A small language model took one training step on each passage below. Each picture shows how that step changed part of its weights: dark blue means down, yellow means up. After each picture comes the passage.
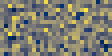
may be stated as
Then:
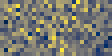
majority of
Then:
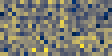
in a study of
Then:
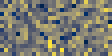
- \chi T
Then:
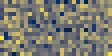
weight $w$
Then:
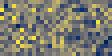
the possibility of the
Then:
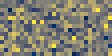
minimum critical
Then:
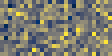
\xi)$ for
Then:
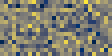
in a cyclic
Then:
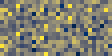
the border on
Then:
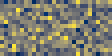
the Hodge
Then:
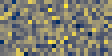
Our goal is
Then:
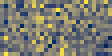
combination of
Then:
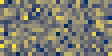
the routing
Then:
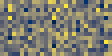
pulses is
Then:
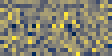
relevant to
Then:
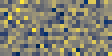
and found to be
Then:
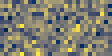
for Triangulation
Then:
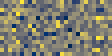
with degeneration
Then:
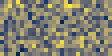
serves as a
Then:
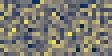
animal, and
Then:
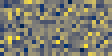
progress on the
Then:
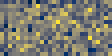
cycles being
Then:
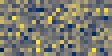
we find that
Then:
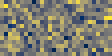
stool -
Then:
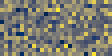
is difficult:
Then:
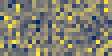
a single line that
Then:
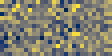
section reviews the
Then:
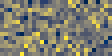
point based on a
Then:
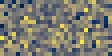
interfaces will
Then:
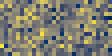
revealed that
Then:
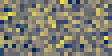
N Pretest
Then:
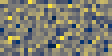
dense on both
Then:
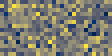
from the desks or
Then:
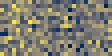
same linking matrix.
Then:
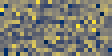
was used as a
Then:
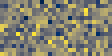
network based models for
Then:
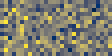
that this reduces to
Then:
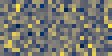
marks provide
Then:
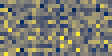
part of this review
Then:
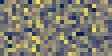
efficacy was
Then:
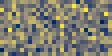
at this point it is
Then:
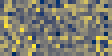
there always exists
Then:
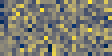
erosion which
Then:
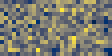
faces were first
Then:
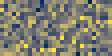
that other conditions are
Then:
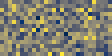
policies generate
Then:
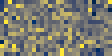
the benefit
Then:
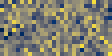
directions} for the
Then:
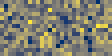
In the proof, in
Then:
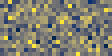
every directed cycle
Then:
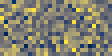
location and year for
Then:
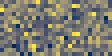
is provided about the
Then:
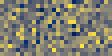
explain that a
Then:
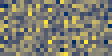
considerable impact
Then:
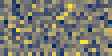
source for
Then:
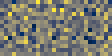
environments in the
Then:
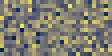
integrated AI and
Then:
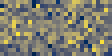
for supporting the
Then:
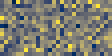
the exceptional
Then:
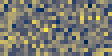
17 Living
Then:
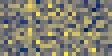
that lead us to
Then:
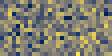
on a standard PC
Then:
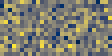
but only for the
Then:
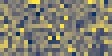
is no solution for the
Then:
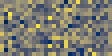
with 2 mm to
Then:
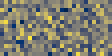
supposed to
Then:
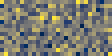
of the rod,
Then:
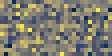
of potassium
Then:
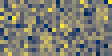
the proof of Lemma
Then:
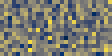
Intact Site
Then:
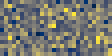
+\infty$, the
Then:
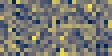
concept of an
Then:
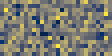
and A. A.
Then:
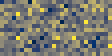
cohomology sequence
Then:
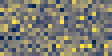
is essentially
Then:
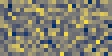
been proven) that
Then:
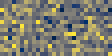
corresponds to the 6
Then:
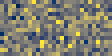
Rating for the
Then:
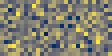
Although the above
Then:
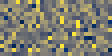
DYMO for
